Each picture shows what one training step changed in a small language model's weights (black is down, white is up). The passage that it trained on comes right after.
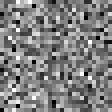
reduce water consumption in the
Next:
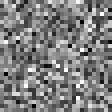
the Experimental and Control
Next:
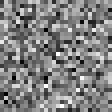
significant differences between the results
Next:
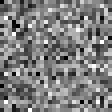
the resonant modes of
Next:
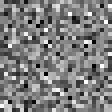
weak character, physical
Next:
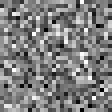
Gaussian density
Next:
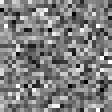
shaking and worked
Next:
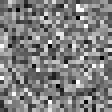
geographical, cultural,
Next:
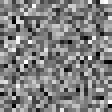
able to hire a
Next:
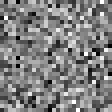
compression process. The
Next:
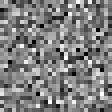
and Williams
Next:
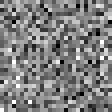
paid a particular
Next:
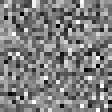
[2] provide not
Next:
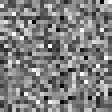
Directory of Arctic
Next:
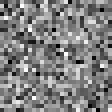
*network load*,
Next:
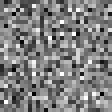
schemes for LTE
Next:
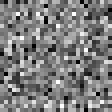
resursa, te
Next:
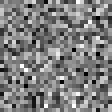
The ligand moiety
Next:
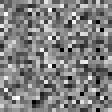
DMF. Application
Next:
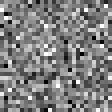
amount of time that this
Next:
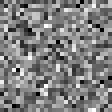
Acknowledge emerging good
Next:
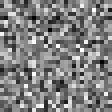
most of the patients for
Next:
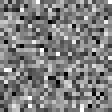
ability to find an alternative
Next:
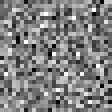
headache, neck
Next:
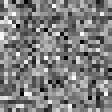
different points of view
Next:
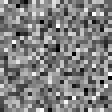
might be caused by polymer
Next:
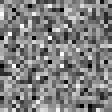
One There is no significant
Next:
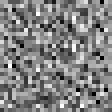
Wh Battery Bank
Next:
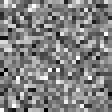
for promoting stabilization
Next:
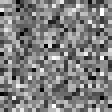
both standard use an
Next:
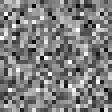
is in general agreement with
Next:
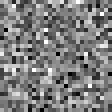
the selection of teaching and
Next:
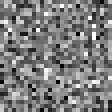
defense proteins and
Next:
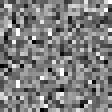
10, no scaling
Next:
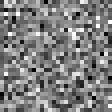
is necessary to identify
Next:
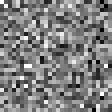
of the methylene
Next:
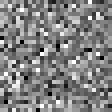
discusses on current methodologies
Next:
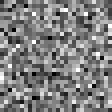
Carbon Science and Technology
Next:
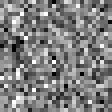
connections with Jewish
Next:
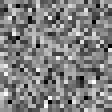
specific, measurable
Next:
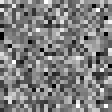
the maturation time
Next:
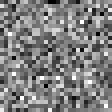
that the AL
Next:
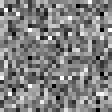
adaptation policies? 5.
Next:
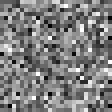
such as afforded by
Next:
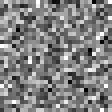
rates could be considered as
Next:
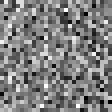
Sissay contributed to
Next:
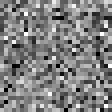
respectively. This approach is
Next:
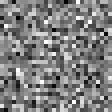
consumer behavior. They
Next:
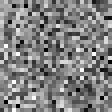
Processes in Electric
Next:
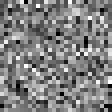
of solid wastes
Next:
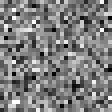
it would be recommended to
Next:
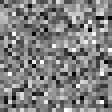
The new vessels
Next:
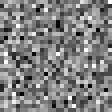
these intraoperative
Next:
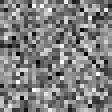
\forall l =
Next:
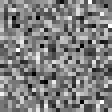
effect on venture
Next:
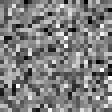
a two-phase
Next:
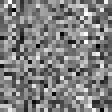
PID have been applied
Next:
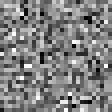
of either pure theoretical aspects
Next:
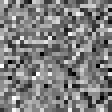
facilities and secondly might
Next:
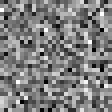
Li¹, Yu
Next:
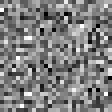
of a monumental
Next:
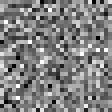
disorders are clinically
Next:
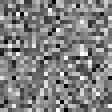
estimation based on the current
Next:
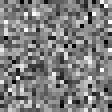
Households in
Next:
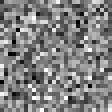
indeterminate and
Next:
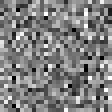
targeted by the project is
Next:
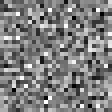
of the ESD process
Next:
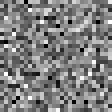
source. All the sensor
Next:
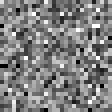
the multilateral
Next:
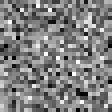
interaction between citizens, recruitment
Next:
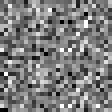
parameter. 3.
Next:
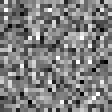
class membership values for
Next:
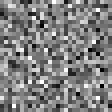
mean and standard deviation for
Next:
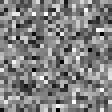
by other reasons like
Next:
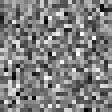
risk managers due to climate
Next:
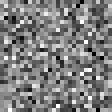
accidental loss,
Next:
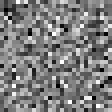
as a red shift,
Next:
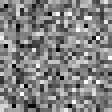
tank is pressurized
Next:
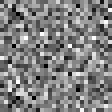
This improvement accommodates the
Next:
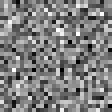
I recently asked a group
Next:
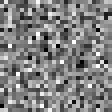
improved financial reporting.
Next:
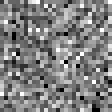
expertise towards greater
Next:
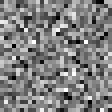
functional relevance to CRC
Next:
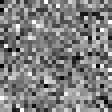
Therefore, I agree to
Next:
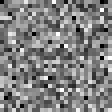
Green macro-finance
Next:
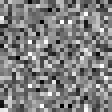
language. 2.
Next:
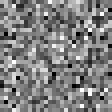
the difference in the transition
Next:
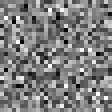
position exerts significant
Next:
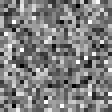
which likely links to the
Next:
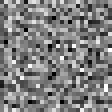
in the training set.
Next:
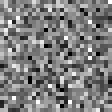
Materials Engineering and
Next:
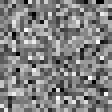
four transistor works
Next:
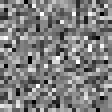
charcoal as fuel
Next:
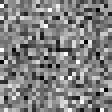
statistical models efficiently.
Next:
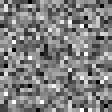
Table 4. Distribution
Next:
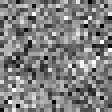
a little square in
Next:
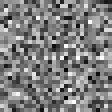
professional roles and according to
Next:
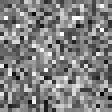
(1) to identify
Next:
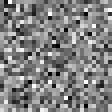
are recirculated back
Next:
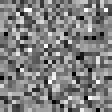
communication of these devices becomes
